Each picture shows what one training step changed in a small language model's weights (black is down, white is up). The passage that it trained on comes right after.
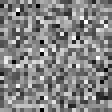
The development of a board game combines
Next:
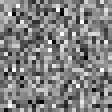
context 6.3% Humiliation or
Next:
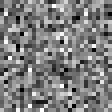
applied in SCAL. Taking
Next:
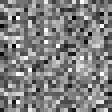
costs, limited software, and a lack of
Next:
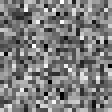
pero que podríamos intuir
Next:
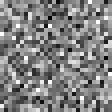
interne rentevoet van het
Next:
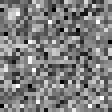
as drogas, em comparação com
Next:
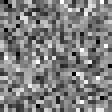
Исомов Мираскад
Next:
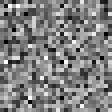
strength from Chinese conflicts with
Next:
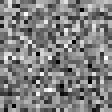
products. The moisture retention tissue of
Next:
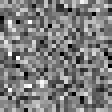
menyukai lingkungan
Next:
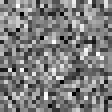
accumulo del muschio è maggiore
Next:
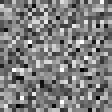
cultura da bananeira. A principal
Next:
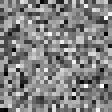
season of fresh mangoes.
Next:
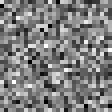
gerando uma média de 3,35
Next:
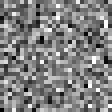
number of elements of the input vector,
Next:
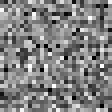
calculates the weighted moving average queue
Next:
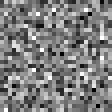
fertilizer from waste" The
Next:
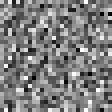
o‘rganishda muhim manba hisoblanadi.
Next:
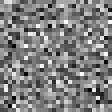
impact force, the endurance, the
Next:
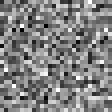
debe alcanzar a todos,
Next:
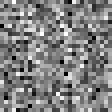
pessoal. Sendo assim, todos dependem
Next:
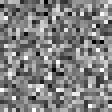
and disadvantages of the
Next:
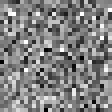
birim kök testlerine ait
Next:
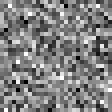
(Majdandzic et al.,
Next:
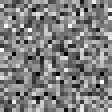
verplichte conversie (= eigen
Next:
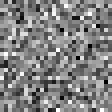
salmog‘i ancha past. Har
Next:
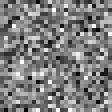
a Matlab Script, the values at
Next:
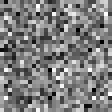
as American capitalism and modernity overtook
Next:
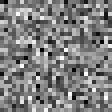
ilmiy-amaliy masofaviy
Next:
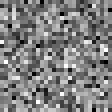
shown earlier in Fig. 1. In
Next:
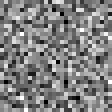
SPE efficiency in water samples. In the
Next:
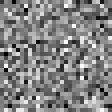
government should increase investment in irrigation,
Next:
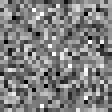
80 verbal comments were gathered.
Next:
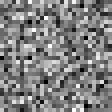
kungaboqar asosiy va takroriy
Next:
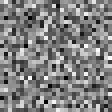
WSNs through SVM
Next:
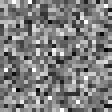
hisobga olinish kerak,
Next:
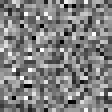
QoS with high probability. Future
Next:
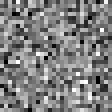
tambien lo supo el buen
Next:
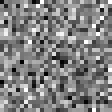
Personnel: 0 PM Other:
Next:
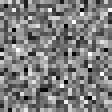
ICD-10 bekannte
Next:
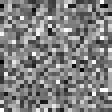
cycle. After curing, the ends of
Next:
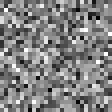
xorijiy mutaxassislar
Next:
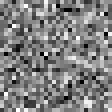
promissora para processos industriais que
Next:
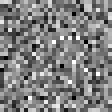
Covid-19 vyvolané
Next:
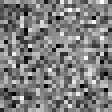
last around 250 samples. For horizontal
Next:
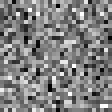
activity of neutrophils in patients with
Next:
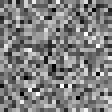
munosabatda, ko'ngil
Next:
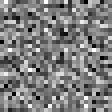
داده شد تا مهمترین
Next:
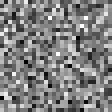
$$A = \frac{\partial
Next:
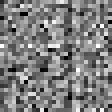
functions, how the product makes people feel when using
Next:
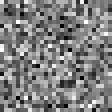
etadi. Mazkur davr inson
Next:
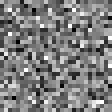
iborat. Suv biosferaning asosiy
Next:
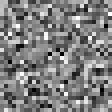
being unsure whether his English accent
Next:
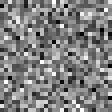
Satisfiction e La dimora
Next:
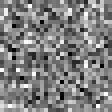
SOUZA, Fernanda
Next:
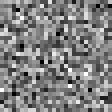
xalqaro platformasi va PIERS baholash
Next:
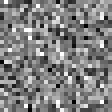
одну, оказывающее
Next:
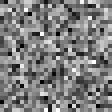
vésperas de feriados e nos
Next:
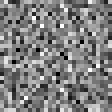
The environment was designed to elicit certain
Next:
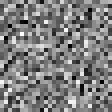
Times Remarks S W S
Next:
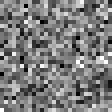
13 January 2024, representative of
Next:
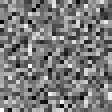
the application development for the research, explaining the
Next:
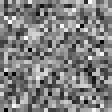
on an EU-wide scale, innovation in
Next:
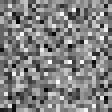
Nizom tasdiqlandi
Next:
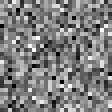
emergentes, influenciando inclusive
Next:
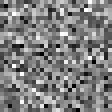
legal *Автор для связи:
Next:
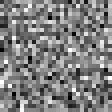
oldest represented patient was 68 years old
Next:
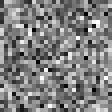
типу ороговения); - рак
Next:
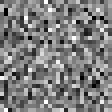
neue Situationen können mit den
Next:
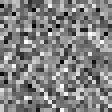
International Research Workshop on The Internet of
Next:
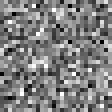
task in MIR and the basis for applications such
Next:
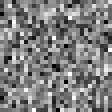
Hiperfunción de Una
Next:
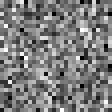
(5-й день після
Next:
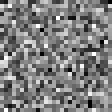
key cryptosystem RC5.
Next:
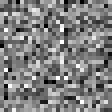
С.С. Шадиёв,
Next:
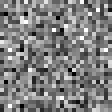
of Interest: MW was employed at
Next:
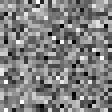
el imaginario colectivo, lo que
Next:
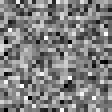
in increased influx of students. Yet
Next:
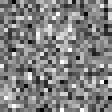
tema pengolahan daging ayam.
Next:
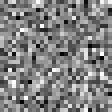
relacionadas con el proceso de entrenamiento
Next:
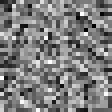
van dit onderdeel. In deze
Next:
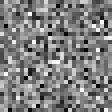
diferencias de poder entre los distintos
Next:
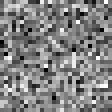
znajduje się na
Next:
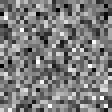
heating and cooling demand under standardized
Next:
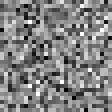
виде добавки. Они
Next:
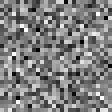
G_N is defined by the following expression
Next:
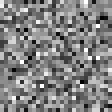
солиғи ставкаларини
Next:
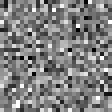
experiences, the discipline has evolved
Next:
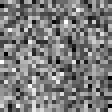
of the role of the pedagogy of
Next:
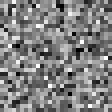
Nigeria at large. Keywords:
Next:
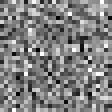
democracy, and human rights,
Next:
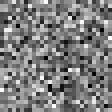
protection strategies in the adoption of preventive
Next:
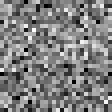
Brno: Masaryk university.
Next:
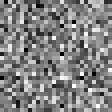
und MIS zeigen durchweg eine positive
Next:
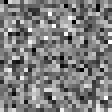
with MATLAB. The results show that
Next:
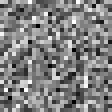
the south of the Yangtze River of
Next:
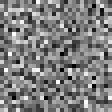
mamlakatimizning BMTdagi doimiy
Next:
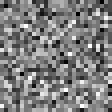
et future sur le marché du
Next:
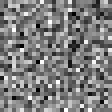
metadata can be transformed into
